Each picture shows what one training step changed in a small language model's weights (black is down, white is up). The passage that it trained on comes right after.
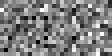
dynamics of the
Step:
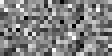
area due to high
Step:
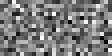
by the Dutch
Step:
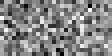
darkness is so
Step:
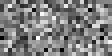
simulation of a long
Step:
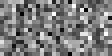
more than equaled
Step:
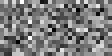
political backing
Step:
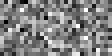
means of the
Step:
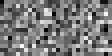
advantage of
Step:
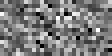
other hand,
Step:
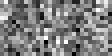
we can take further
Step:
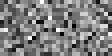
and test phases.
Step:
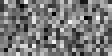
each series of
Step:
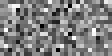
the prefix
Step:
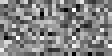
that third period
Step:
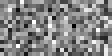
Dataset &
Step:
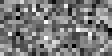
grades follows
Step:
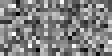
the root,
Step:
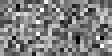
as marked by the
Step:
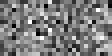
treatable would be
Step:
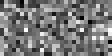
a first few
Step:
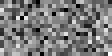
surface integral one can
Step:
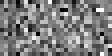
consistent at corresponding
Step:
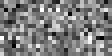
by the technical
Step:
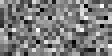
continents around
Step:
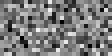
of nuclear power
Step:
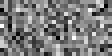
having void
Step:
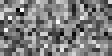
the closeness
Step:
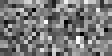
in Inclusion"
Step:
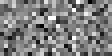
of sodium
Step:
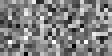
as a single source.
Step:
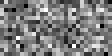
observed over finite time
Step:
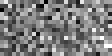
in turn
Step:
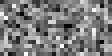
. This may cause
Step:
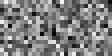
the countries
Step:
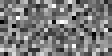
reproducible within
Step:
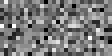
of exposing the
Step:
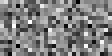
given thing is
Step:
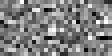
define also the
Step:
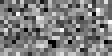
can be computed from
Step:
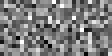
$\tan \beta
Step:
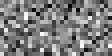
age of the
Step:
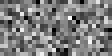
results show that the increase
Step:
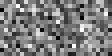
put these changes
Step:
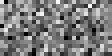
SuT that
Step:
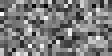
could enhance their
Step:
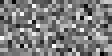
filter output
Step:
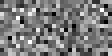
lines. On
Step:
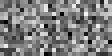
the Ga site
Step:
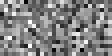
theory, it is
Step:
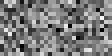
arise up to
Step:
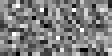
yields robust
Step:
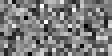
of input field
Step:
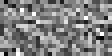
opinion, the
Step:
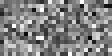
network while taking into
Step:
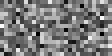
only primary
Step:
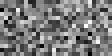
in Figure 8e,
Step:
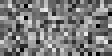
found in ref.\
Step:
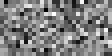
at a low average
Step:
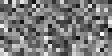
in the survey
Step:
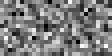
Engineering and
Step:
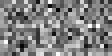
proposed new parameter,
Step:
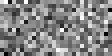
significantly modify
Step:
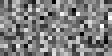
for Risk
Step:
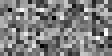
they would have more time
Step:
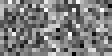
levels in both normal
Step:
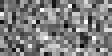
treatment with
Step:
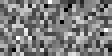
success of a
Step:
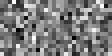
than the CW
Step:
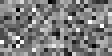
It raises
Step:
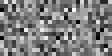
return w
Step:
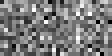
induces loss
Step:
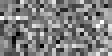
when two scattering
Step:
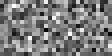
women and
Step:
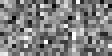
the sensor
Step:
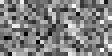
of symbols
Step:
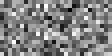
to machine
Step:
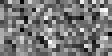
applicable norms
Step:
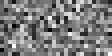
\cdot (E -
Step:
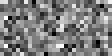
code, we
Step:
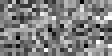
simulation codes
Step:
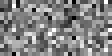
was significantly higher than
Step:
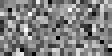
emission lines,
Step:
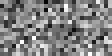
of the evolution of
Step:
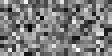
that correct the
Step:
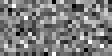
while the solid line
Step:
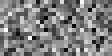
and perceptions
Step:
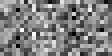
noises and the
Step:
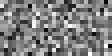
of emphasis
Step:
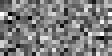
indicates that the
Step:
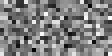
definition, a
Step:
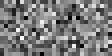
from the students in
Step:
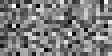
is more significant compared to
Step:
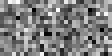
of proverbs
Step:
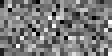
The integral in
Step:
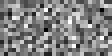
and\ \bibinfo
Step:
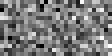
This in turn
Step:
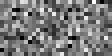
afterwards, they
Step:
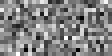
promote wound
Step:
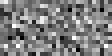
key for probing
